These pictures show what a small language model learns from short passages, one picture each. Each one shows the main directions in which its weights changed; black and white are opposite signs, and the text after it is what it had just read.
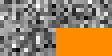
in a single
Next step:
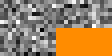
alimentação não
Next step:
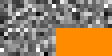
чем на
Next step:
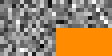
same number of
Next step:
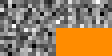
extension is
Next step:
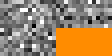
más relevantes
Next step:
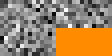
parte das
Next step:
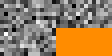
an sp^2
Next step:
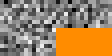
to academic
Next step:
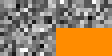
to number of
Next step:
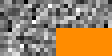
reflects limitations
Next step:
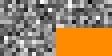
en instituciones
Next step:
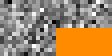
leak using
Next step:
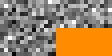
data access For the
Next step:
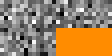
to coherent
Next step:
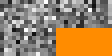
value in this
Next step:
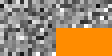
was regarded as
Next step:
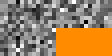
tool demonstrates that
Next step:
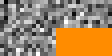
the same standard as
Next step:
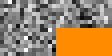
yang kuat
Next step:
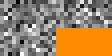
introduction of
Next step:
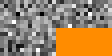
PL spectrum
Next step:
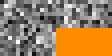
the care and use
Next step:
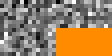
is at rest
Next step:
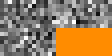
Study in
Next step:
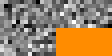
an ordinary
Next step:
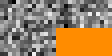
interesting area of
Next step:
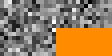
you to follow the
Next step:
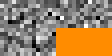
szerint a
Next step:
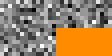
gar kein
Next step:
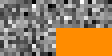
solo come
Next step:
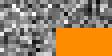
sua totalidade.
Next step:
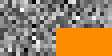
capaz de
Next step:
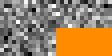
other hand,
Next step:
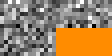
a reducir las
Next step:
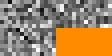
or effective mass?
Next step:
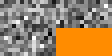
environment. The
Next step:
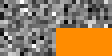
responses through
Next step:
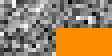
break occur at
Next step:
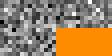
connectivity to
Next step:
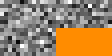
path containing the
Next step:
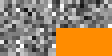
which have to be
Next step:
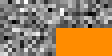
que enquanto
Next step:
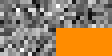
of clients
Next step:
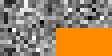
training dataset&
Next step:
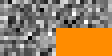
the effective frequency
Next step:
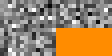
point the pure
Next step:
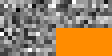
and duplicated
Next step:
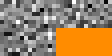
pressure on
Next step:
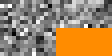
of generator
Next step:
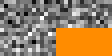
are just
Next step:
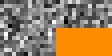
the blocking
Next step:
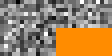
la expresión
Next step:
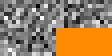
the structure".
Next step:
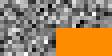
travail de
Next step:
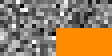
una reflexión
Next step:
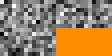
to as the
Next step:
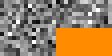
nucleon is
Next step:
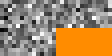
increased computational
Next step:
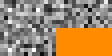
current study are available
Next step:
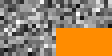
higher latency due
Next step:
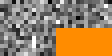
function. The solution
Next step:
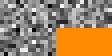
As already
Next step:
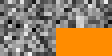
instrument, it
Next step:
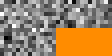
studies, both for
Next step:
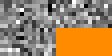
Economics at
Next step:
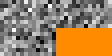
of FLSE
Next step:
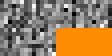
question leading the
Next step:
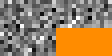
indicating that better
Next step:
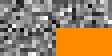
if we had several
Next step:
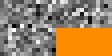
to understand new and
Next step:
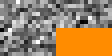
burst and
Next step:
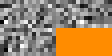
term of the
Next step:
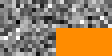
total number of functions
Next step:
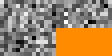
(on the
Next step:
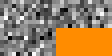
our approach particularly
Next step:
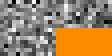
timescale and
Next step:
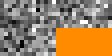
he became
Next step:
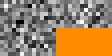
minimum of the
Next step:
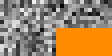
The results are compared
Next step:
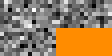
in both Parma
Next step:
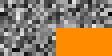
is associated with a
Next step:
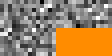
Table 4.
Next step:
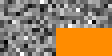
задач Table
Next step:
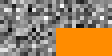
document 1.
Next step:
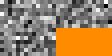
and it will
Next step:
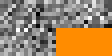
of almost
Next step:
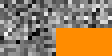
enough in
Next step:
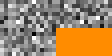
their locations in
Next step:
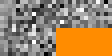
threshold applied to
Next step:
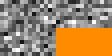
concrete data
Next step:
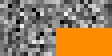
Educators' positive
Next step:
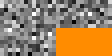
reference metric
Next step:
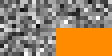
a laser
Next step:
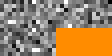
provides many common
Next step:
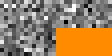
beyond those
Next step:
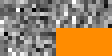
positive if the sign
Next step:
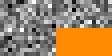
with $v
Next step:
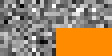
(in individual
